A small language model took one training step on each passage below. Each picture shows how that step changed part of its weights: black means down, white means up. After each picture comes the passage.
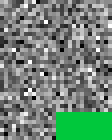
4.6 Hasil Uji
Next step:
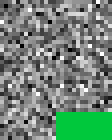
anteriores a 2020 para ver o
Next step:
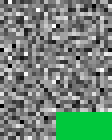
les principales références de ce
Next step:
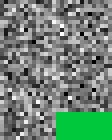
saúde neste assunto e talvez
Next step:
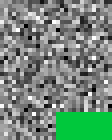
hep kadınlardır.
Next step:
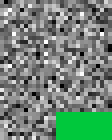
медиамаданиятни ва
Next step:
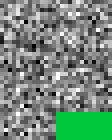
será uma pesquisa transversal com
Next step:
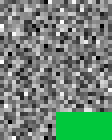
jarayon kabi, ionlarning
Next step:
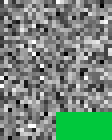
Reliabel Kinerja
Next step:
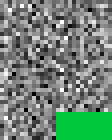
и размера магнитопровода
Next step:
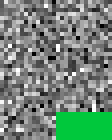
lo sucedido y que está investigando,
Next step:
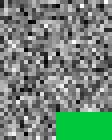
imagens é análogo à
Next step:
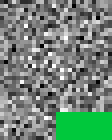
— установлено на севере
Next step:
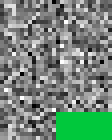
**Dialogia**, São
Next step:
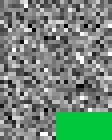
socióloga Julie Elman
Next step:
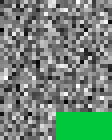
вісімдесятих років
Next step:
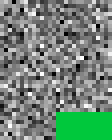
Bonar Yudhistira¹,
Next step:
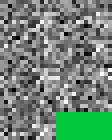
fan-texnika taraqqiyotining
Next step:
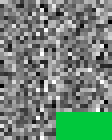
jamiyatda sog'lom
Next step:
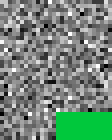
kengayib, bu davrda qad
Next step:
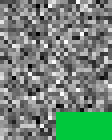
рослинності, фактор
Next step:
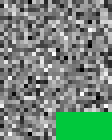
demandeurs des PFQ de Diogo
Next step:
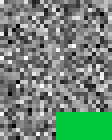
i upravlenie [Azimuth of
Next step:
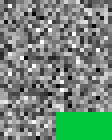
precisa conhecer e considerar os
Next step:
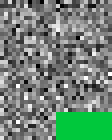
1975). YZ sistemleri, karar
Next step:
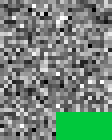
к данным вопросам
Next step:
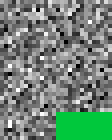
uning qudrati bugungi
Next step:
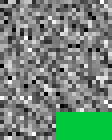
– AIP Publishing,
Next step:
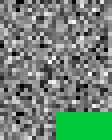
al TCC-ului a fost
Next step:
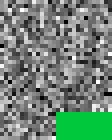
forma a reafirmar o argumento
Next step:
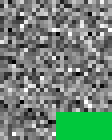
hilfreich. Demnach sind
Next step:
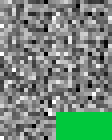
memiliki peran yang sangat penting
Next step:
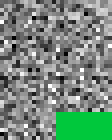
Тер-Петросян и
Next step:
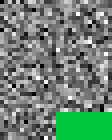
birinchi navbatda uning
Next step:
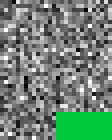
10. Internationales Symposium für
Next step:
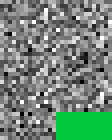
chora tadbirlar ishlab
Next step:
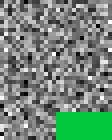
qidirib topishni ham
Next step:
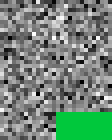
и общества. В данной
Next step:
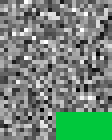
4. Rădulescu, Sorin
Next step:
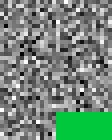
verilerin detaylı olarak
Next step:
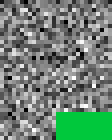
als technieken leren, de
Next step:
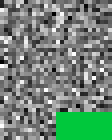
ички ва зиёрат
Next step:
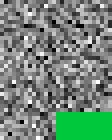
gönderildiler, sürgünde
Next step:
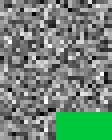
ўхшаш ва ундан
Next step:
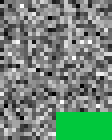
processos anaeróbicos são
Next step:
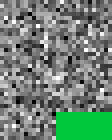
hududida 2 ta xalq
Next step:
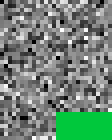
Pelatda Sangkareang Kota
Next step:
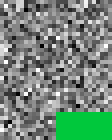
показатели научной
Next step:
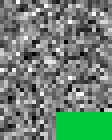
qilish imkoniyati paydo
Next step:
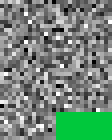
e avaliando os possíveis
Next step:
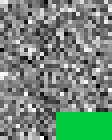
coronelismo,¹¹ dependendo
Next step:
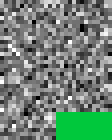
qilishga tayyorligiga
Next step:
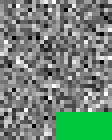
дарчалар мавжуд
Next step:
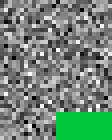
Dosage Form// World Journal of
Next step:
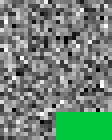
trình phân tích
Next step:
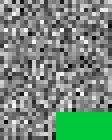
comparação do desempenho (ou
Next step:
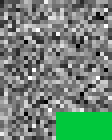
authors. This indicator
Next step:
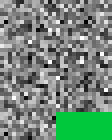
bo'g'umoyoqlilar keng
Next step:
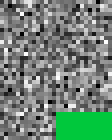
para o profissional, permitindo um
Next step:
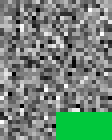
лексики и её составе на
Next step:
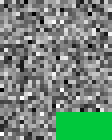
coleta seletiva Fonte:
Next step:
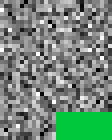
de grupos sociales para dar asistencia
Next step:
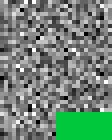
limitation, behavior,
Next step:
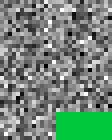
je izkazala za
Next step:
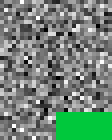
з героями казкової
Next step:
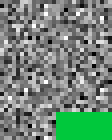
комплексних, зокрема
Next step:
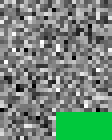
crisis económica representan
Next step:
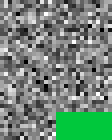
will. Eat responsibly.
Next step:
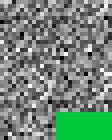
benar, meningkatkan
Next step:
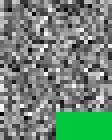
kontrastiv tadqiqotlarda
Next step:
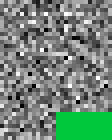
in criminal proceedings,
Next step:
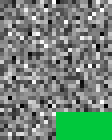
und fügt das Angebot in die
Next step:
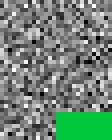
dunyoga yoʻl olib
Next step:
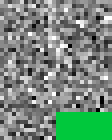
креативный этос.
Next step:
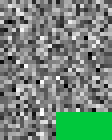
Ortadoğu kökenli
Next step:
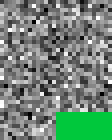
en 1975 tuvo como resultado la
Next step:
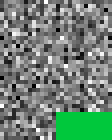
inshootlarini qurish kabi bir
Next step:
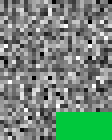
0,5. A EJA busca
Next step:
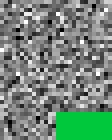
(Фарғона вилояти
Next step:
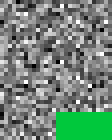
органических отходов
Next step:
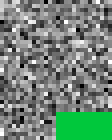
en montículos funerarios como
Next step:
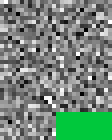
marosimlarimiz haqida ayrim
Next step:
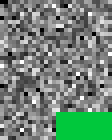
va jismoniy jihatdan
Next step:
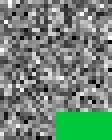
записи для будущих
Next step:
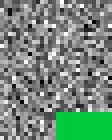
at their spiritual value (an
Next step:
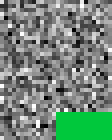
una vera e propria rivoluzione
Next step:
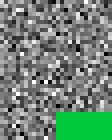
оказание медицинской
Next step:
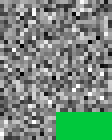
parametresinin bir olması ise
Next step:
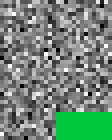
qolib ketgan, noverbal
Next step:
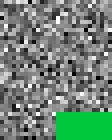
узгодити оперативні
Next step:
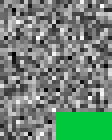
An International Multidisciplinary
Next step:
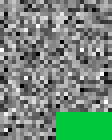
отношений, выделение
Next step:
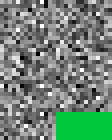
и приложения телестудий»
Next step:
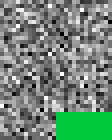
deve-se haver de fato uma
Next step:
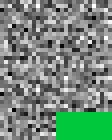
общественной жизни, за
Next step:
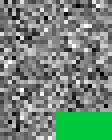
in interpersonal relations and the
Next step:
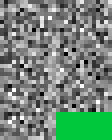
ва мутахассислар
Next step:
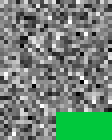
Amazônia (MARTINS
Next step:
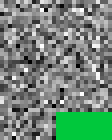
noroeste da praça da
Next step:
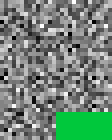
характеризуются как
